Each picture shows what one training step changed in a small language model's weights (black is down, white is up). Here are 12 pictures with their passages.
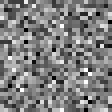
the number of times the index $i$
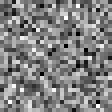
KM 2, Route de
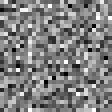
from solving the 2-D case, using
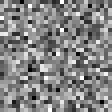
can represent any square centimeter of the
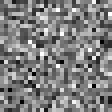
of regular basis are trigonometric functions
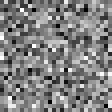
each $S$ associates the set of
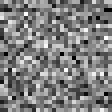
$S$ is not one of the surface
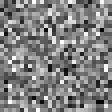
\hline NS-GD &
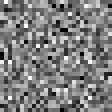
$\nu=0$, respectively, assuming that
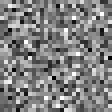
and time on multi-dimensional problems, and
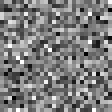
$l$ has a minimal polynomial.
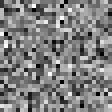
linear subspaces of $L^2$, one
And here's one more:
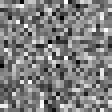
2n \end{ytableau}
